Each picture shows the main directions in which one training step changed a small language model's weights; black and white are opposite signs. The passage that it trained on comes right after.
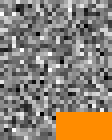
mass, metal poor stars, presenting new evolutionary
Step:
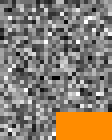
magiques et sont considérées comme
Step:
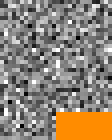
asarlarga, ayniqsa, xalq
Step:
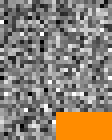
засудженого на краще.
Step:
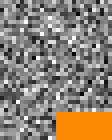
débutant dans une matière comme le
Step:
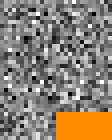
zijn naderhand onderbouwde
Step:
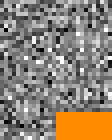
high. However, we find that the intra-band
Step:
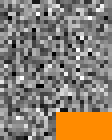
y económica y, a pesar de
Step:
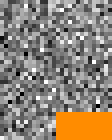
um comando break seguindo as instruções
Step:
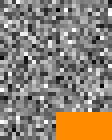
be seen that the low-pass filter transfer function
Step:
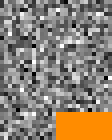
\citenamefont {Xia}, \citenamefont {Sun},
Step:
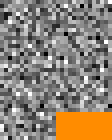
We consider a small cube with sides of length
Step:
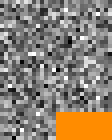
a cooling mechanism that may lead to low momentum
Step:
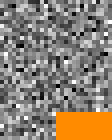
process of mutual dissociation is due to
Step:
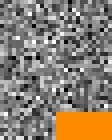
cascina, soprattutto
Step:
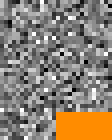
the dependent plasma variables are expanded as
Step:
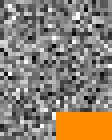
following relation is obtained: $$\dfrac{\partial
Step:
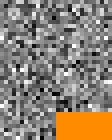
identities of the gauge symmetry or of the
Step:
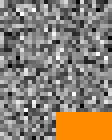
encodings, particularly in the later ones. More advanced
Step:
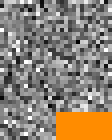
redundancies. The Higgs sector consists of 3
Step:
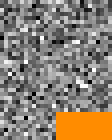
експлуатаційної придатності
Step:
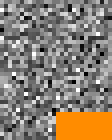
identifié pour la première fois en
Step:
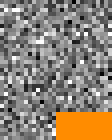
a plus de lieux, où quand
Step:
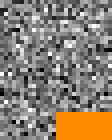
modernizing the role of the library in this
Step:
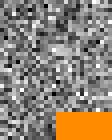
qilishlari uchun ma'lum bir himoyalani
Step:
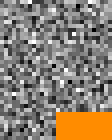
$\gamma_{d}$ and $\gamma_{c}$ represent
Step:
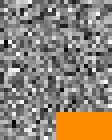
Somoclu: An efficient distributed library for
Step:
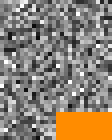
erishganlar. Shuning natijasida,
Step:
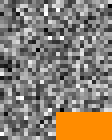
scheme of the 3D experiment in the optical lattice. The
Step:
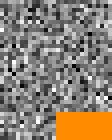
були побудовані графічні
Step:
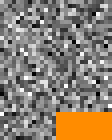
международного опыта и национальной практики
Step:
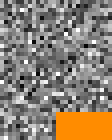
\eeq Since for $Q^2 \gg
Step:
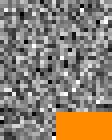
non-noisy regions} Previously, we
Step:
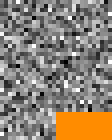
Xalq e’tiqodiga ko‘ra,
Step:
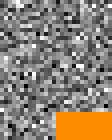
A. V., & Pisnyy, V.
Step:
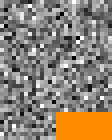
Bang---in head-on collisions of
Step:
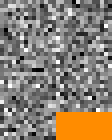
cases. We verified that the Y-systems
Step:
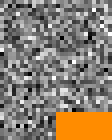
tarixi va shakllanish jarayonlari borki,
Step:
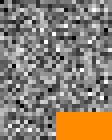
meg, akik pőrén
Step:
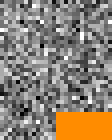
існування уразливостей
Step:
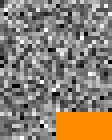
Hoffmann, 1988; Seinfeld and
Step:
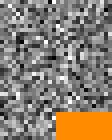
kinetic energy injected traverses the pile
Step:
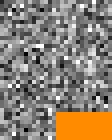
(a) \label{neq1}
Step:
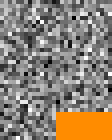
нарастающих негативных тенденций
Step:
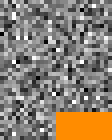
to build a static Universe solution is the simplest
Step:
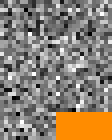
r^2}, \end{equation} where
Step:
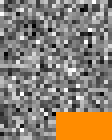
license. \section{Background}
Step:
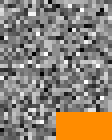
coalgebra structure: \begin{eqnarray}
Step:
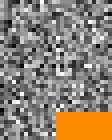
the neutral kaon mass in our analysis gives
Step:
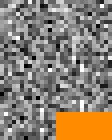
values of this parameter. With the above choice we find :
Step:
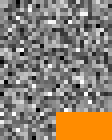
we find. For the current depths of the
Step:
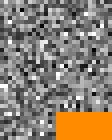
= 0.$} \begin{equation}
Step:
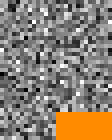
will be infected at a rate of $3
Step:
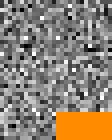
\underline{\beta }\gamma }^{\underline{\alpha
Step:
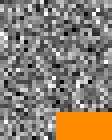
contohnya: halilintar,
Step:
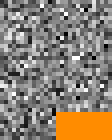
pyréthrinoïdes. La
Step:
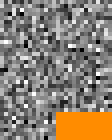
\newline \\ Yao Chen \\ \bigskip
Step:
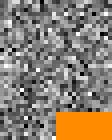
the tidal disruption of open clusters. To complement
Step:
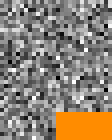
ózgesheligi esapqa
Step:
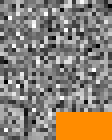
compra, se encontró que existe una
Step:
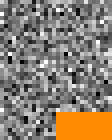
inclusión socioemocional, aunque
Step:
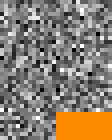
Проведены исследования были на базе
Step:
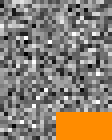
NSF CAREER award AST99
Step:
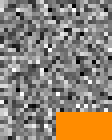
of Physics, Institute for Research in Fundamental Sciences
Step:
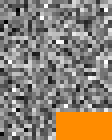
EuS on SAG InAs employed the same
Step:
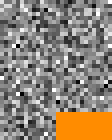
As the soliton repeatedly passes through the
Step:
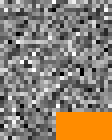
QUVA VA FARG‘ONA
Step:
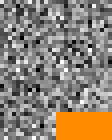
unsteady flow,'' \emph{IEEE
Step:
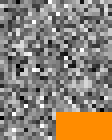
structures not adequate for spatially resolved
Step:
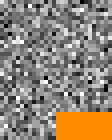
and cultural analysis]. *Obshchestvo:
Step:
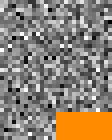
of turbulence in accretion discs as a function of
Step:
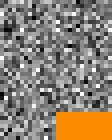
выполнения проекта, во время которой
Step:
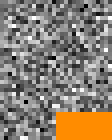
board the ESA/NASA
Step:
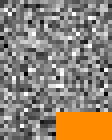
[letzter Zugriff 14.
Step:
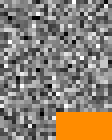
yuz berdiki, uning yolg‘iz
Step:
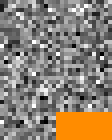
of Taub adiabats of QM
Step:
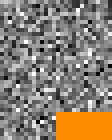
= \SSScreate(\key)$
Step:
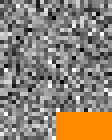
un alumno 3D caricaturizado en
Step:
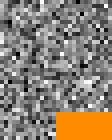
the integrability and the cohomology conditions, it will
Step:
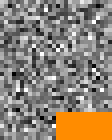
ва уларнинг ваколатлари,
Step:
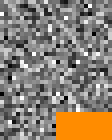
heat transfer efficiency of the system, characterised by the
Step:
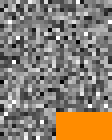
overlap average, and highest proportion of
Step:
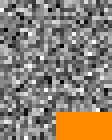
of skills demanded by the contemporary
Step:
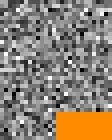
features were extracted for each channel signal, and feature
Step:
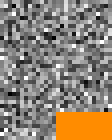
for useful discussions during this work.
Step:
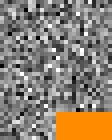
theoretical foundations of using the teachings of Imam
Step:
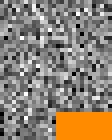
turtki bergan katta islohot
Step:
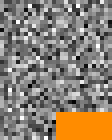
perancangan desain kaos di
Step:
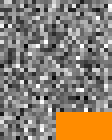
de ces systèmes opérationnels
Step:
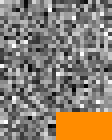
noticing that a single B with fitness
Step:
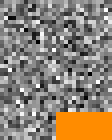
nafar sportchi ishtirok etgan
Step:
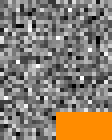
sejam legislativas, administrativas
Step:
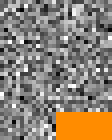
is responsible about extracting all information for each class that
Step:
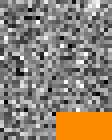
коммуникативно-речевой и
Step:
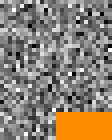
lagged SAR model reconcilable with this
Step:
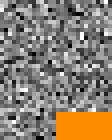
of the wormhole is satisfied as can be
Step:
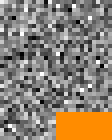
pois os dados apresentam tanto tendência
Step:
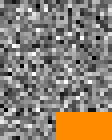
magnetic fields of opposite sign in Ch1 and
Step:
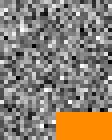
valores sociais, econômicos e
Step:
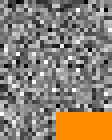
Pollock\inst{4} \and J.
